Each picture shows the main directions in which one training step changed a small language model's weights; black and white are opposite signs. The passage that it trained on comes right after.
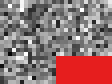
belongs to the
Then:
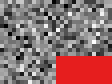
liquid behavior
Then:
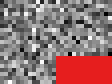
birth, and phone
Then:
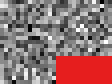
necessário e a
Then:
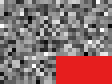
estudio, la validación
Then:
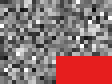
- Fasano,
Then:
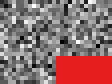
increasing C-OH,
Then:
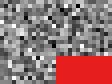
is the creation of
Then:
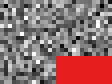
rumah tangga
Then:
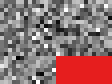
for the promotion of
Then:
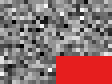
theoretical studies of molecular
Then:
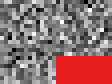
віці – у
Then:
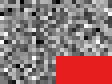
Culture, and
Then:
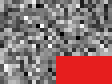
are instrumental in
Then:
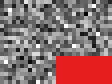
ganância, da
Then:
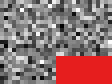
on the same dot.
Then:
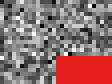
nos soins 4.
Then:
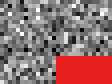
carried out at different
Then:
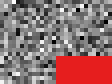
constantly told that she
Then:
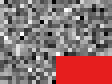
is chosen to be
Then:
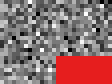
to be one of the best
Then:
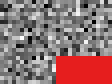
aromatic primary
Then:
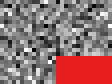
phases. In the
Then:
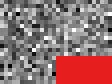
limit and the typical size
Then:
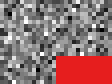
summary. Problem
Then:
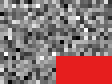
can serve as a
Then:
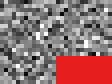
earth sciences,
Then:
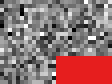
temple [1].
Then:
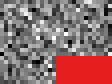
(caused by density
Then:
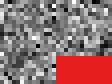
studying the Raman
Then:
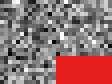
ether in which it is
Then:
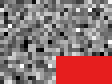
enabling robust
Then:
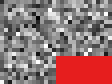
Figure 4. Indentation
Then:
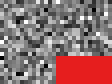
competing nodes use
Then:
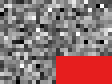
evolving towards more
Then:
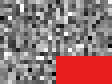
Abstract The scope
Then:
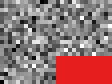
balki bu yangi
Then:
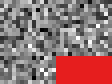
between maternal stress and
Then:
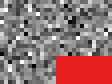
it is. What it
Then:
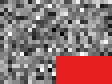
allow\-ing approximations
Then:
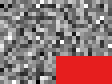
psixologiya va
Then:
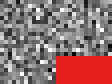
billion learners
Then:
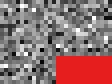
circumvent this
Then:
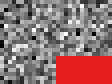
An'anaviy va
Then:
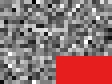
to emphasize that
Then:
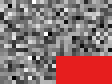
with a spacing of
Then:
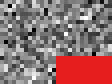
variables ($W_i,
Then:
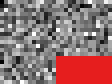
exercício de
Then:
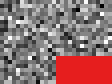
for one's life as a
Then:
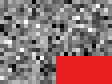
design and governance.
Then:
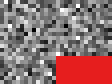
is oriented toward the
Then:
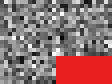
can be described in the
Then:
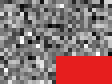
security and file management
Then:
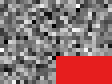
solved. In the
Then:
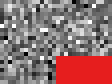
that a substantial
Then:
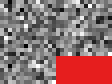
representation has the central
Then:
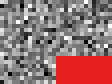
to be well aligned
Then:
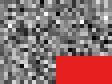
that the Effect of
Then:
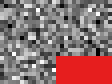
dari tulang
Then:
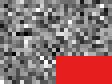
operation after five years
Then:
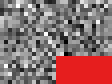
role in the overall cost
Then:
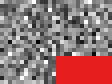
module algebra
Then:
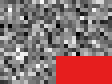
de estilos de
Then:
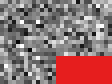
the multidimensional integrals in
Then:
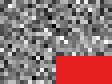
action and speech. In
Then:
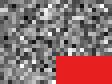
with literature review. Int
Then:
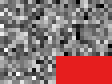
aging effects due to temperature
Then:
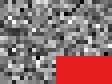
On the side of the
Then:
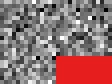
як реакція на
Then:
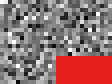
distribution of responsibilities,
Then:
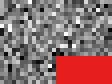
(as cited by
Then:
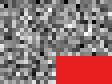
effective reputation management.
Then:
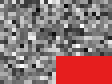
the migrant
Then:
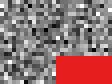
and future quality improvements should
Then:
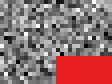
was cleaned by
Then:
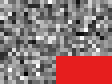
means particle at t-th
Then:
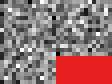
of the first stage test
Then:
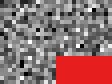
u skladu sa
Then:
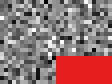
Low Tier. This
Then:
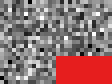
both funds raised as
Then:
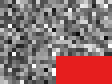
learning. However, the environment
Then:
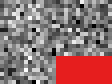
han modificado el
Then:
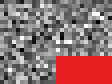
tildagi ifodasi
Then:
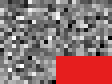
the development of a model based
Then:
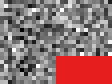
le même.”
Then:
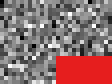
& LiBC &
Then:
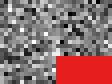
of the forward energy
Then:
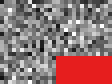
[Han et al.,
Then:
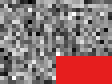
fill-up the matrix
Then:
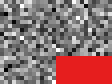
new employee orientation for
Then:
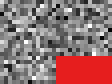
\\ \hline Measurement
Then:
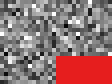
Z which is contained in
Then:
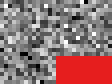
Living in a
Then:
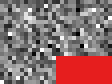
where there is strong correlation in
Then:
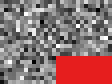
-\rho) \nonumber
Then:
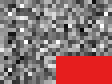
tailoring suggested
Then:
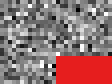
the boundaries of their
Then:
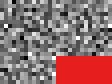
key factor to determine the spin
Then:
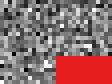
soon after marriage
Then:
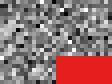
programa de la
